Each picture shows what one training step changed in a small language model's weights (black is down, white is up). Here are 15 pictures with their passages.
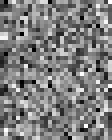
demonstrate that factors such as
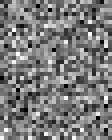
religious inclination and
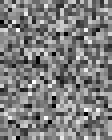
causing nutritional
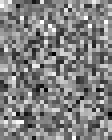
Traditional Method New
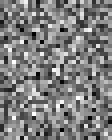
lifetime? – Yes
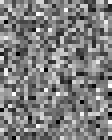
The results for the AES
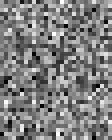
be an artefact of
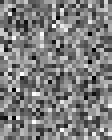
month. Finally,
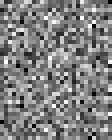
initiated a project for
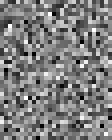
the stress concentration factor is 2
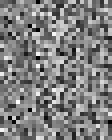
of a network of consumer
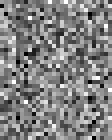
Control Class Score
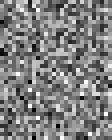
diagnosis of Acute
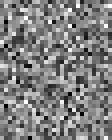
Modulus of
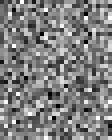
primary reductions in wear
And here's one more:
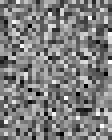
by [35] reported that
